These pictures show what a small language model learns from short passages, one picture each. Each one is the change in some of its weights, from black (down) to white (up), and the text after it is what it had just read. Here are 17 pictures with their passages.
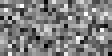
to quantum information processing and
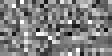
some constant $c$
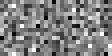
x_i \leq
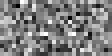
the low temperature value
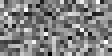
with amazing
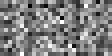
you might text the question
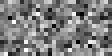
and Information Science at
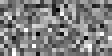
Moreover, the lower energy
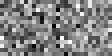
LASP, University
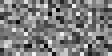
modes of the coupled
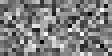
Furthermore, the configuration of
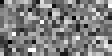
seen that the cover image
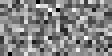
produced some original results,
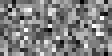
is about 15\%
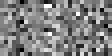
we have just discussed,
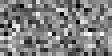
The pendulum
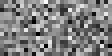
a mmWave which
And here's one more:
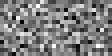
pump modes with
